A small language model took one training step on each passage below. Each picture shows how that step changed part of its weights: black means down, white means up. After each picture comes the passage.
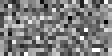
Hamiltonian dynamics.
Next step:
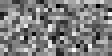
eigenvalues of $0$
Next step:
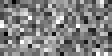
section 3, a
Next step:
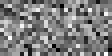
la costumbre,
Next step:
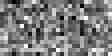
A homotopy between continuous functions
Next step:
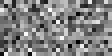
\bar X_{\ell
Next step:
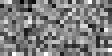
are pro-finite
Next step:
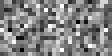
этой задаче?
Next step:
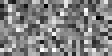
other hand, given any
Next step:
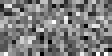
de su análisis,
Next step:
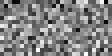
yang semakin
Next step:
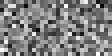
We assume now, to
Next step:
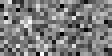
have already observed,
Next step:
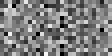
} We now prove that
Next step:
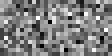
of degree $k$
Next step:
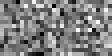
fatos e
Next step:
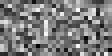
lado, é
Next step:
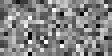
entries being the eigenvalues of
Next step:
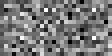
айнан шу
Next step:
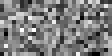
equipamentos e
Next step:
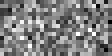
tizimini tashkil etish,
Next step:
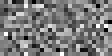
Baras, M.
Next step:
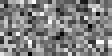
dos pedagogos no país
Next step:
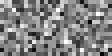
the last inequality is based
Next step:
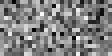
mereka lebih
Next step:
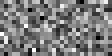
it contains $s$
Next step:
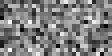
foydalanishda fanlar
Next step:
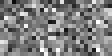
ва уларнинг
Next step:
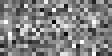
soz'lar bir
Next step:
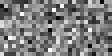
ci-après ont
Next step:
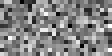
functions are depicted
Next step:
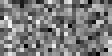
quantitativos e
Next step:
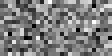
comodules. For
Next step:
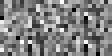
extend this result in the
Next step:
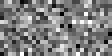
contains a unit). A
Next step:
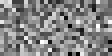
the number of edges a
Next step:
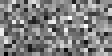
pessoas de se
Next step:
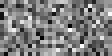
canonically identified with
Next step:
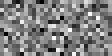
stability} due to
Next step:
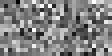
funds of the
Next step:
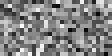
la provincia de
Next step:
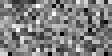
reaksi homogen
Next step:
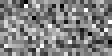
qui sous-tend
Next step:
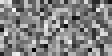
the numerical solution is
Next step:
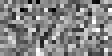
cost optimal policy:
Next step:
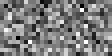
For the {\it
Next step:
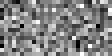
samarali hal qilishni
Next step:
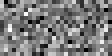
isso que, o
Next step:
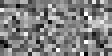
in $Y$ which
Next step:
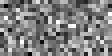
can implement MCMC
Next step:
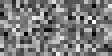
von Neumann algebra
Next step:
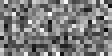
is likely that combinatorial
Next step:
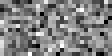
do retorno do
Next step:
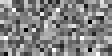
the moduli space is
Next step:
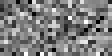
aplicabilidade, valorando
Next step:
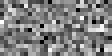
het doel wordt
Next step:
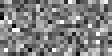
chosen exponent depending on
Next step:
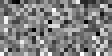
harapan, dan
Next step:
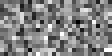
espécies de
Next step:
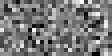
e econômica
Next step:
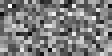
Conference in Number
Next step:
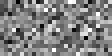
domenii de
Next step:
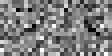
this partition, and describe
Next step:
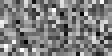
to the initial position.
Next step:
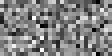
rates show stepsize
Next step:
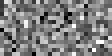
we consider is to ensure
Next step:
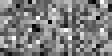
of the network,
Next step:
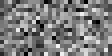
& Comm.
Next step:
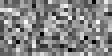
$X$ be a
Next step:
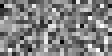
teatro di una
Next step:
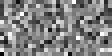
note we study the structure
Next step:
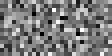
moments, see
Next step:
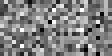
dataset consists in
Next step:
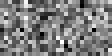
if $v$ is
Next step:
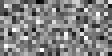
factoren. Het
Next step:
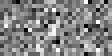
qarashlarida tilning
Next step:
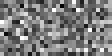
within the framework of geometric
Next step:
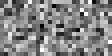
lucru a
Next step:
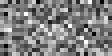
suboptimal solutions also
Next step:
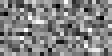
then all entries in the
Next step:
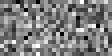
va tafakkur
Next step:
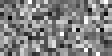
representatives for the cohomology
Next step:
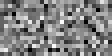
Much later on,
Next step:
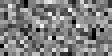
a positive definite matrix
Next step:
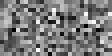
as vector spaces. Therefore
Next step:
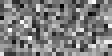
choose an increasing function
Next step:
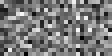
Review Universidade
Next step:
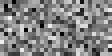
N = \Delta
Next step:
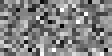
where $\alpha_i
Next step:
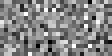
incrementaron el
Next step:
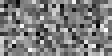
P}$. The one of
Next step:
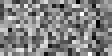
bu qadriyatlar
